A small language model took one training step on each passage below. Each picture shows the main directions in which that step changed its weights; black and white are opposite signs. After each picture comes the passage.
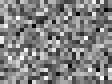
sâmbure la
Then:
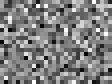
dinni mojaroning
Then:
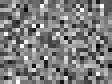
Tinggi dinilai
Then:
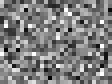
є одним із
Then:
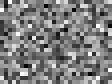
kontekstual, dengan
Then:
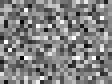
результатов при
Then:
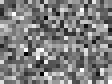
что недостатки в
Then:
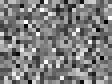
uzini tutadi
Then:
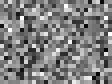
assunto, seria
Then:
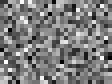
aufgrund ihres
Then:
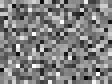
umumiy holatiga,
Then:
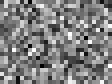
tem a intenção de
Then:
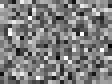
der Europäischen
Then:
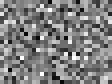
и социјалната
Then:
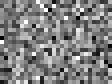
masjid dan balai
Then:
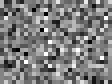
caso de amostras
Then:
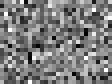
Главный редактор
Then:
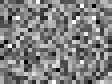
Competências são
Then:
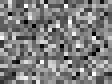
peuvent expliquer
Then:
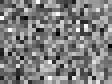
махсус давлат
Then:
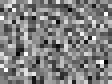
to multivariate
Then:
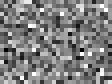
إن المتأمل في
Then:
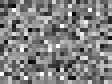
(%), февраль
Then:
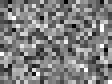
vida profesional y
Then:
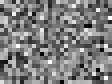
Systemic PEST
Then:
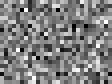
ее компонентами,
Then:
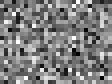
Distância. 6.2
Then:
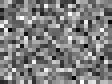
dan niet terecht is
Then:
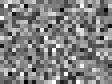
il permet ainsi
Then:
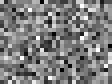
tahlillarni olib
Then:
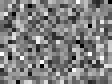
paardachtigen en
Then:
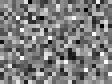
tutilgan o'zini
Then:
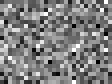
saqlab qolish va
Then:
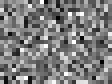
está vinculada ao
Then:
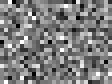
yangi mavzu
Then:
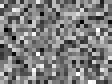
serangan penyakit yang
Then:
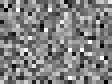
considerados os únicos
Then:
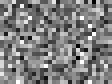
a tutti coloro che
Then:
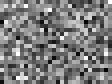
cantidad en vacas con
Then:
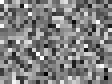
de perovskitas
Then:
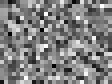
de 3/4 semejante
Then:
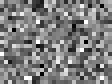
Daalen, M.
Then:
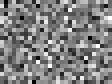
idosos, dentre
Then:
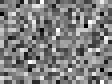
of Occupational and
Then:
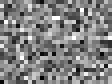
нового материала и
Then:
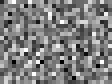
ta'lim muassasalarida
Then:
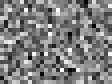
к публикации
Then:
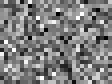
usullari keyinroq
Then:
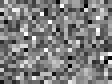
grains de pigment sont
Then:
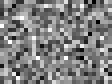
Metode și materiale
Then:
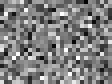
лбу выросли
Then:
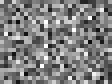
Con el argumento
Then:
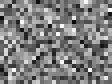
процесу знаходяться за
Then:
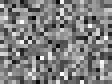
tornaram fatores
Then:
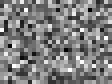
на содержание
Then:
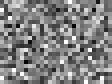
de controller moeten
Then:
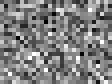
volum al seriei
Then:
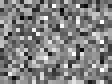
aos alunos que
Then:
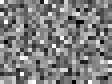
nuqtalarida ham
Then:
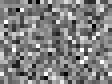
worldviews but
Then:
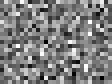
Qayta tirilish
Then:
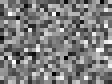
la cultura institucional
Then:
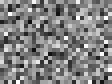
the study of the
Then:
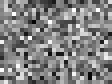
mesure où les
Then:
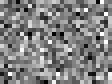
tushuntirish va
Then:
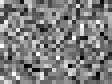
и развивается как
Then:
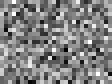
ассоциироваться с
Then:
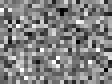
INVERTIDA El
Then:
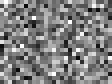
2010). Este esporte
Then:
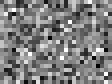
des travaux tels
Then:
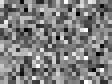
используется для
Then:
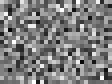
cuidados paliativos em
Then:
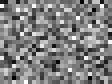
und Reframing zur
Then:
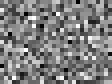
ce qui lui donne
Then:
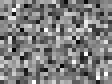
y la inteligencia
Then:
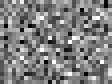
якостей студентів
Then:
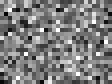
se encontram à
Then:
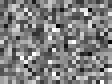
of structural and
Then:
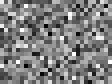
buni faqatgina
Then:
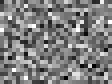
no han superado la
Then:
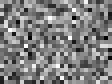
обідняє і навіть
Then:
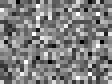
biri hayotga
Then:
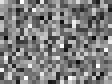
“levantamento” para
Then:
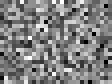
t tabel sebesar
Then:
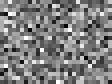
grösseren Verbreitung
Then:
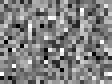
соҳаси учун
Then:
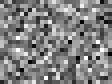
do paciente quanto à
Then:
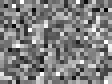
mutatja, hogy
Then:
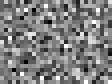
berfungsi sebagai
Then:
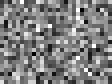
банку, яка
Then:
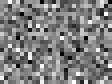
uma rede de trocas
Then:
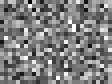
and improving the
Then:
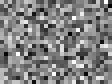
CHANGES OF
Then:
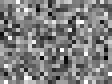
ta'minlab berishi
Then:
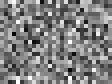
проведения операции
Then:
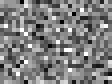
минг кишини
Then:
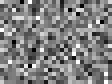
idrok etish va
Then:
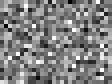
de la Religion*.
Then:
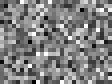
ve saldırgan
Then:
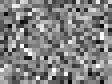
a diferença estando
